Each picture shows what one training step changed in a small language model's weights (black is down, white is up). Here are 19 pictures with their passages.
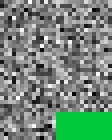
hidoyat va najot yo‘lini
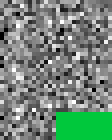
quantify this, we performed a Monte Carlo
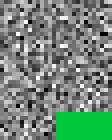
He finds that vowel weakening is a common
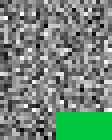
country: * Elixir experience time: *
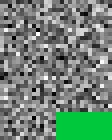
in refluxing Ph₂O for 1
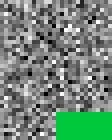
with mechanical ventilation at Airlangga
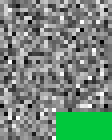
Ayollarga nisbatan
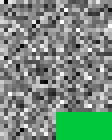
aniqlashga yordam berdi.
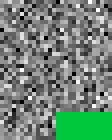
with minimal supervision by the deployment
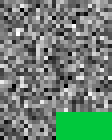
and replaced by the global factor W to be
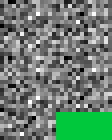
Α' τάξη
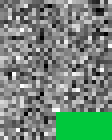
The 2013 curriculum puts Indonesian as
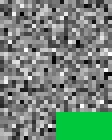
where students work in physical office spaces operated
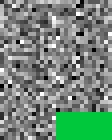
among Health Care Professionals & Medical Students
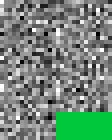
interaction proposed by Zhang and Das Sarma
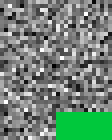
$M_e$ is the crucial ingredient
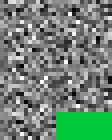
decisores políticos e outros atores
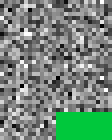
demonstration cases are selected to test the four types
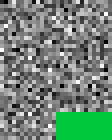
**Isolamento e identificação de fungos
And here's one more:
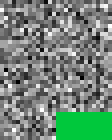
| p. 13 arqueologia e museografia |
